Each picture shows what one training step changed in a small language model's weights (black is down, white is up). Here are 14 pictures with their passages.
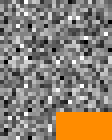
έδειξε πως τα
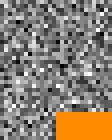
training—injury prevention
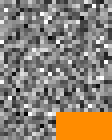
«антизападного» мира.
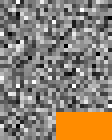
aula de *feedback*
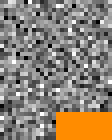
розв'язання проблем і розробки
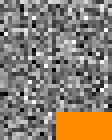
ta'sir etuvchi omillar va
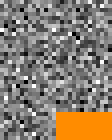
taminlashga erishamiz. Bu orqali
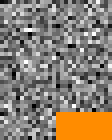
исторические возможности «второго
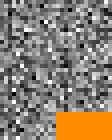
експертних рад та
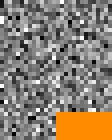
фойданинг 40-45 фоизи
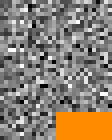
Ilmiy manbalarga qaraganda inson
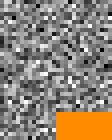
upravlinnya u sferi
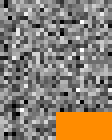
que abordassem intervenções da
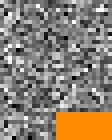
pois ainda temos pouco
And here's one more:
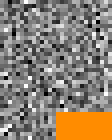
эффективные и решающие. При
